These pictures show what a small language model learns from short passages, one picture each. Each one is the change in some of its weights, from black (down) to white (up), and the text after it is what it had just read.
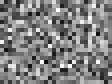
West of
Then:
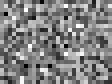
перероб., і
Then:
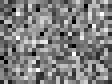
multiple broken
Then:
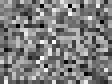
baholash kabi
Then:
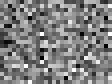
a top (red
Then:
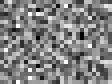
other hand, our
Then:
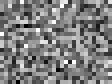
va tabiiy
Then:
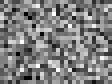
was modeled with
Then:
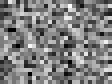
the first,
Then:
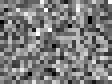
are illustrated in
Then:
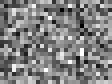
sustain the proper
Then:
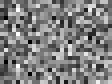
fit could be achieved
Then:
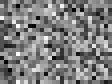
details), we obtain
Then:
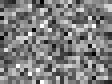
mechanism, exhibits
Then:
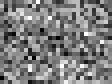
artigos sobre
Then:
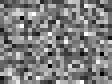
todos los
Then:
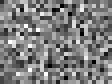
de geração em
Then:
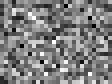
skills, educators
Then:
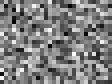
The instability is
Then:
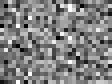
the resonant scattering
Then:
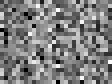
along with five
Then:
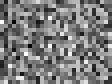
main types of
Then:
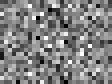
Markov approximation,
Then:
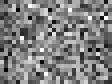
behave as
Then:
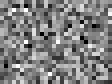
factors has received attention
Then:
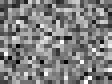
of communities that
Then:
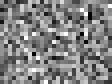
company of
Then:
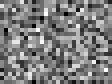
del conjunto
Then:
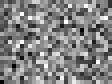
term {\it
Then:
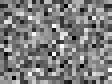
addition, to observe
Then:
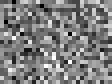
dan iklan
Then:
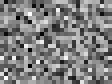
clinical medical,
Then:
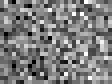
pH (at
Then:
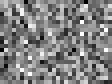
plants became
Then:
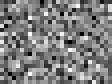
manipulation techniques
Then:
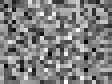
with age groups,
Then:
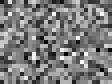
étude permet
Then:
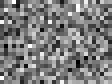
presented the DU
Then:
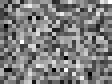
can be identified as
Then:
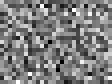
Ten hours
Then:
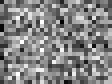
field theory for
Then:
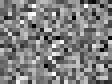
students need to understand
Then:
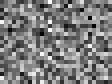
method, the
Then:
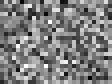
pits and
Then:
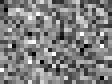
stabilization in
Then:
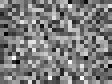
not enter the
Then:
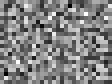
and could adjust resources
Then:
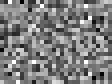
of emotions
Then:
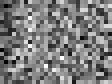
important) |
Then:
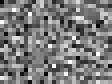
the instrumental simulations
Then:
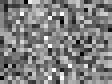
vector lying in
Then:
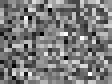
N \cdot
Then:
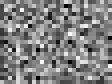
the next table we
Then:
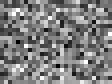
importance for clinical practice
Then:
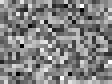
support that sport
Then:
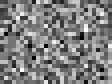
coverage can
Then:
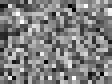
of the two
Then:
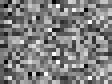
to be controlled
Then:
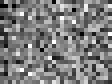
to a spatial decision
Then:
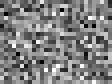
z niej
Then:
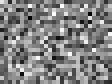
support plays in
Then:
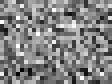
see Ref.
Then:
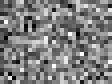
in the same way
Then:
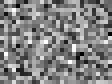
the information that
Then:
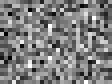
flux at sea
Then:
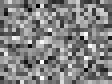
smallest galaxies that
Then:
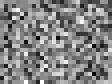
examination processes
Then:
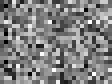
be due to different
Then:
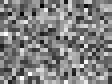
taxonomic identity
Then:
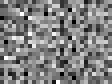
all to the good
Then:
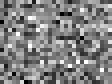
mayoría las
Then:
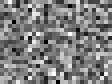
the implementation of their
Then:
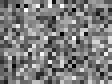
we assume a
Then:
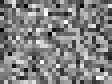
or almost uniform but
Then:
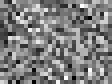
number of bits
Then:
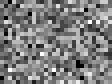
be described in
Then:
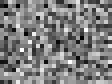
the $n$
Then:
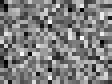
and a thermal charge
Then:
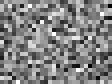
as their knowledge and
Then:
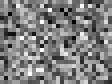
valore e un
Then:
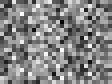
constraint is the one
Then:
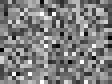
contouring in
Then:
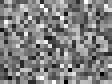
coupling. Let us
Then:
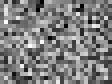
ou seja,
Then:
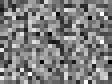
Module among the
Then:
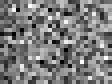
gave a
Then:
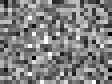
produce good work
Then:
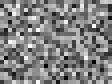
de manera
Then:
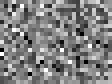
which represents the existence
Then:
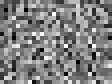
collected starting from
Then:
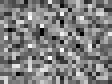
pairs that,
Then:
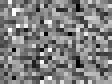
the proposed technological
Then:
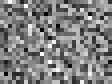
between valid and
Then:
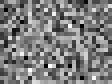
from differences not in
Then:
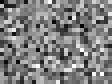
characterized by modeling the
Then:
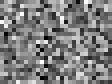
motion. The
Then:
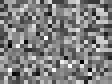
and Plant
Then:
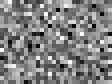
its Facebook
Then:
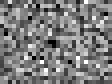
presents the top ten
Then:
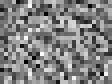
aspect of this
